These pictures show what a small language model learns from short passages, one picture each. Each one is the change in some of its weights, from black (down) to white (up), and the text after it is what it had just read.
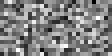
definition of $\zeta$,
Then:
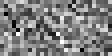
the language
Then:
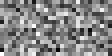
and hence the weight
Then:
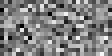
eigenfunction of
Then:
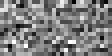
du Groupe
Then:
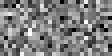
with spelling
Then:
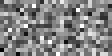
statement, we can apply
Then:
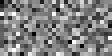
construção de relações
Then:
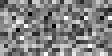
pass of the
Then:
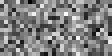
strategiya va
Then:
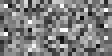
2\sqrt t}
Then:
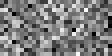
four branch
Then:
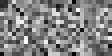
are generalizations of
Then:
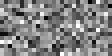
multiplication is not closed
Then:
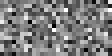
stable. In
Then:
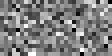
после 25%
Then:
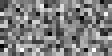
$j$ are
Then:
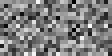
shall call the
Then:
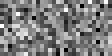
kalau nama
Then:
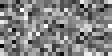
of multiplicities
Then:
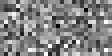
there exists a subset
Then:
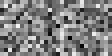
M \rightarrow M$
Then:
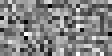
payments, and
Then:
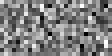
\ge 0$ define
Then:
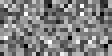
\leq \delta$
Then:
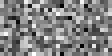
developed a method to
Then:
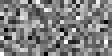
away from zero note
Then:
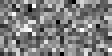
тіла при
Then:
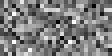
uchun har bir tilde
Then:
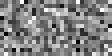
and service systems
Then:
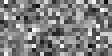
a desarrollar
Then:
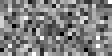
given. In this paper
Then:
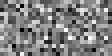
any $x\in
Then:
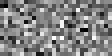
operators, which is defined
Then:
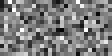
balancing public
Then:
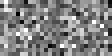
horizon they are
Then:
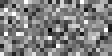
del sistema
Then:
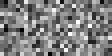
described even more
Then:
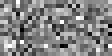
from Castile
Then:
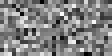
since the proof is the
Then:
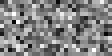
Motivations are
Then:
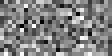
into the Nature and
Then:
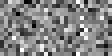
already existing
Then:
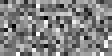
makes sense, since
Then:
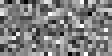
ya'ni oila
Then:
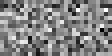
properties of $H$
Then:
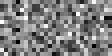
of Roman
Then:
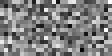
and interpretability.
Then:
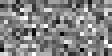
of the standard matrices
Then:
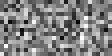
an open, bounded domain
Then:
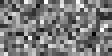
где k -
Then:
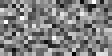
from chronic
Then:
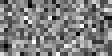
gave explicit expressions
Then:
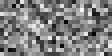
with a set of initial
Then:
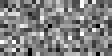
развития образования /
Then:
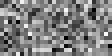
en este primero
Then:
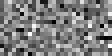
prove that products and
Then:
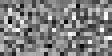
the quotient. If
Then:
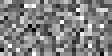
of this statement include
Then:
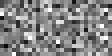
validity of a
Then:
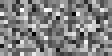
of a particle may
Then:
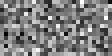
\geq 0 $$ implies
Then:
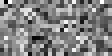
easily be
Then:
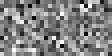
Toeplitz operators
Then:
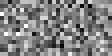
pois há
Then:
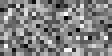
continuous and $\gamma$
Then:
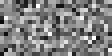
use the characterization of
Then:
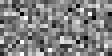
where the action of a
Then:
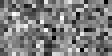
движения у
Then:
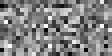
of its solutions. To
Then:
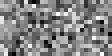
content, and provide
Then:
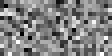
system matrices are independent of
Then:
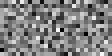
to account for
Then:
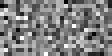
problem of estimation
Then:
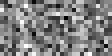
plays a key
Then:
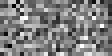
on the Lie algebras of
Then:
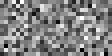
act as the identity on
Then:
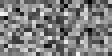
case is also very
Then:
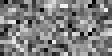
cop més
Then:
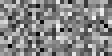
{\em et al}
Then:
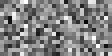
soniya maksimal
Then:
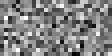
the Laplace
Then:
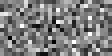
We get induced maps
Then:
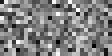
be satisfied.
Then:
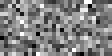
is appropriate
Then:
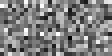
M_r \vert
